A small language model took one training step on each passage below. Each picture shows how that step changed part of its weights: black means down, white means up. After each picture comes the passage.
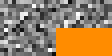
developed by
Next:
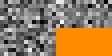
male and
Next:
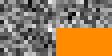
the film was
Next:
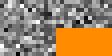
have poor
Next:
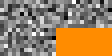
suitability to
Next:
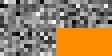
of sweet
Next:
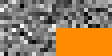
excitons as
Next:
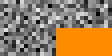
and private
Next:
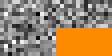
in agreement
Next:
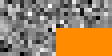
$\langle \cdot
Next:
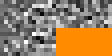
with an average
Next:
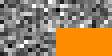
all results can be
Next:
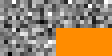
modeling and
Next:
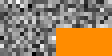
the second list
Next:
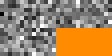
that there is an
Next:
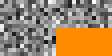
classical negative
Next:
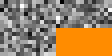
the films are
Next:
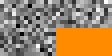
constraints from
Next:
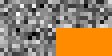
the maximal
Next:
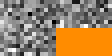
design* 8 The
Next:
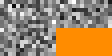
internal states
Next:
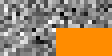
materials among
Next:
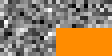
of C /
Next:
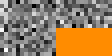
deal to
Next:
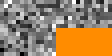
\ni or
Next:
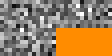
to provide good
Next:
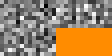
effect of economic
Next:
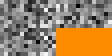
a function of the
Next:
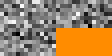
of strong foundational
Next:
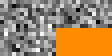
to be valid
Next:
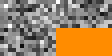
From the
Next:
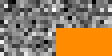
Now, for
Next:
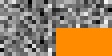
and May
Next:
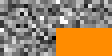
relation to its
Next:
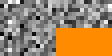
human rights
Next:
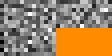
this discussion,
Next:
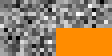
identification of the
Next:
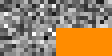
the local standard of
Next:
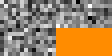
in full time
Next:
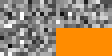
by controlling
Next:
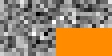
is above the water
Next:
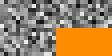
phone in
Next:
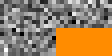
the determining factor
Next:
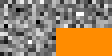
consists of such
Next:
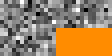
is a very
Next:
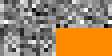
does not change the
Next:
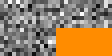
The list of
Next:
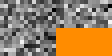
found. However,
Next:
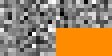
imaging has
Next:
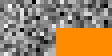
resolutions of
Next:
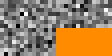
exposure to
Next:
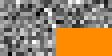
= sampling
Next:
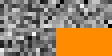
the upper
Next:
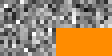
directly above the
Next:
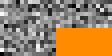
of provisional
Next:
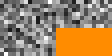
rule does
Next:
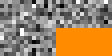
intensity has been
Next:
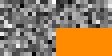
narrow peak
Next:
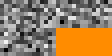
the calculated structure
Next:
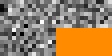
the dynamic state
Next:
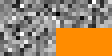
optimisation of
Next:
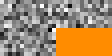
increase signal levels
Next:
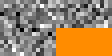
at different frequency
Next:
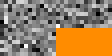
which tracks
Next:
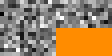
that provides the
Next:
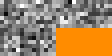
taking the
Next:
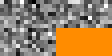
on stars in
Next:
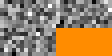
$\beta$ are
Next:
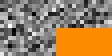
(set by the
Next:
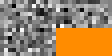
increased when it
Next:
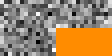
density is radially
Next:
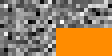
with each other.
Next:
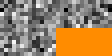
material outlined
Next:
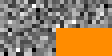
affected by
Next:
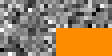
gray line),
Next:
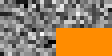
exist pairs
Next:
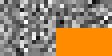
from data.
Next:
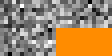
experimenting with
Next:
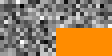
wide range of
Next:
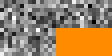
strong protection
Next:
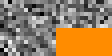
the company
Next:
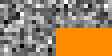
so holding
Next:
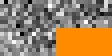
At present mass
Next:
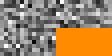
needed in the
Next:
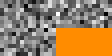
reach a
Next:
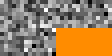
a numerical
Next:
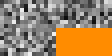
key information used
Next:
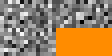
standards and
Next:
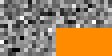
can be obtained from
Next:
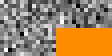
in the medium
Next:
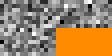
the water demand
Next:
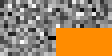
less information than an
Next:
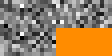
component of the
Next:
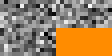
comparison of the
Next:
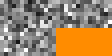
a velocity
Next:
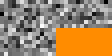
that black
